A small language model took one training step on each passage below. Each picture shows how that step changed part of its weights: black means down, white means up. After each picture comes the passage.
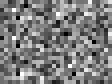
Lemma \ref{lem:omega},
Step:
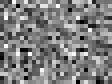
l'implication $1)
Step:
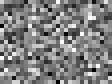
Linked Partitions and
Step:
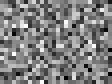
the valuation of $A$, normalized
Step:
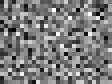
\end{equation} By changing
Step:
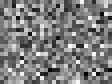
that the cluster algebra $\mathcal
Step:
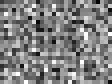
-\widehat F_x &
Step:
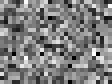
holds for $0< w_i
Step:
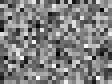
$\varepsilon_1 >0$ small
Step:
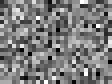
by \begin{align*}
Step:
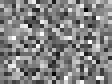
for $m$ even with
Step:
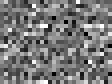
shall briefly recall here. The rational vector
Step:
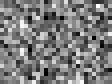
the transition matrix from the basis
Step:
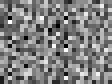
\geq \ldots \geq
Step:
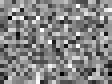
\T$ with $m \le
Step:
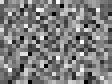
for the EC-LS
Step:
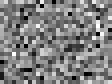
a unital C*-algebra.
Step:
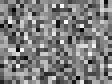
fact that $ \left| \{ x
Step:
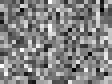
\bigskip Utterly, an
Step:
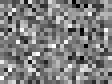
are two abstract simplicial complexes on disjoint
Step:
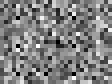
note that for any data, the inequality
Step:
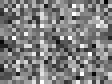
note furthermore, that in
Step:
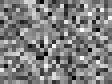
B_s',\nonumber \\ &\quad
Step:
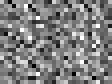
propose has the following advantage: it provides
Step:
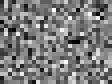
\end{equation} By analogy
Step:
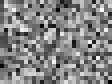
matrices whose columns are all canonical vectors.
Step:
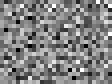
Aj would be non-trivial.
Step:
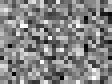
of the triangle $f$ at the
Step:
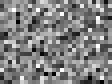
value problem (IBVP)
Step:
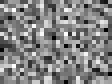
of scale (or, equivalently, of
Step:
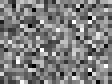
for a set $\mm{K}$
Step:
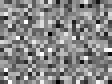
averages. \begin
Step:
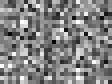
one of them implies the compactness of the
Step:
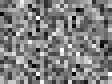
also have by the Sobolev embedding on
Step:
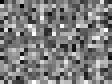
form and polynomial volume growth immediately. Note
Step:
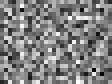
\psvar{i} be the
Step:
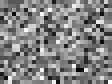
of $\overline\Q$ over
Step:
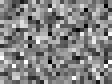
the second to last integral in
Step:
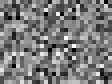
dual system $(X\times
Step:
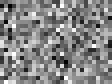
This map is clearly injective and therefore $
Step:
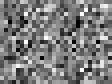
underlying Harish-Chandra
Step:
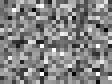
with equality if and only if
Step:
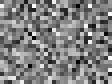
study of stability of solutions to abstract nonlinear
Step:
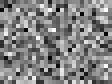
(\ref{P2}), we deduce
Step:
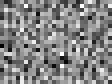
not strongly admissible, this codimension will be
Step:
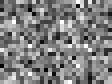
extension to ${\C}^{d}
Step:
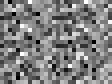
socle and do not contain the
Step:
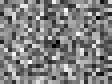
the content by sharing it
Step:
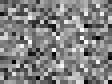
then taught at
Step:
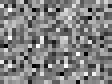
considered as a model for the development of
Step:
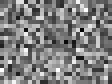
is: what kind of properties
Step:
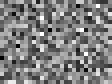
order one for smooth test functionals.
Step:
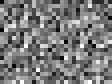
functions. For example, one important feature
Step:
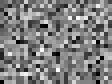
\boldsymbol{n} \times
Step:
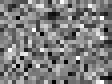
we use the notation $f\lesssim
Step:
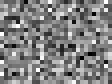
results of Rogers and
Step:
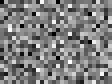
toutes les distributions
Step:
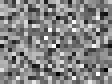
of the theorem is related to
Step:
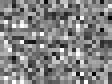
the underlying class of signals
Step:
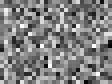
the unification is true for an infinite
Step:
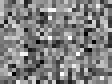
$sl(2)$ or of its
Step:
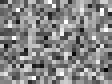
0$. Then again we have a constant
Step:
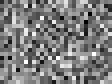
disjoint support from all elements in
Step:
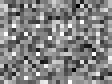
particular interest was given in recent
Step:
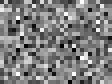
un lien avec le
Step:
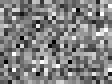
u_0), \] and then combining
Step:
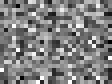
at the right-hand side of
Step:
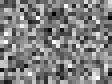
and the single function $\psi$ are
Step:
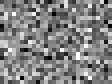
some absolute constant $c > 0$,
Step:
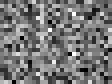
and weights can be computed by applying the
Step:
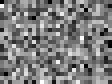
certain phase to be small. This
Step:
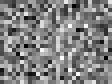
be a second order differential operator of the
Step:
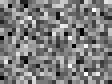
Lemma~\ref{lemma 1}, we
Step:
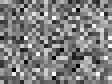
Ineq} \left\|
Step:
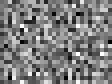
between any plant and market pair
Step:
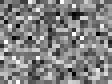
If we assume $\2C$ to
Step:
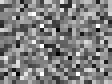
\begin{proof} The first statement
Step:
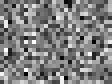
perfect domains. Conversely a perfect wall
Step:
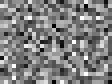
equality of both morphisms has to be proven
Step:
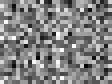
to offer a transparent
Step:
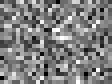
can be written in the form
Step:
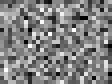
(\ref{qrt}) is an
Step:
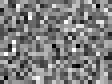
let $s$ be a semisimple element
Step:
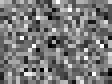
approximation are displayed in Table
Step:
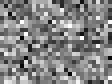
measures supported at the agent states), or
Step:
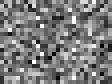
provide insights into the solution's
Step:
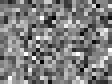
connections $K$ or $K'$
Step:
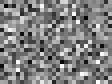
when one takes into account that the same
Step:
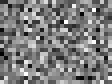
We write \begin{eqnarray*}
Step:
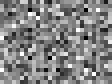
which already proved to have functional analytical
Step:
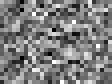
second-order partial derivatives} In order
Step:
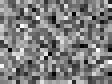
is an entrance point for the diffusion
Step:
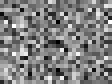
the additive structures of the motives
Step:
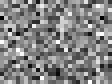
is negative, i.e.\ we
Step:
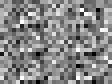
John A Merritt
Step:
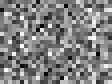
\sim N/c$ generations
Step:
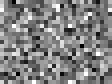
Y.Meyer formulated a theorem
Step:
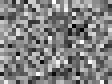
main focus of this paper is on the
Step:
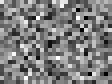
we prefer the version above with
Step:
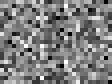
is used with shape factor $\varepsilon =
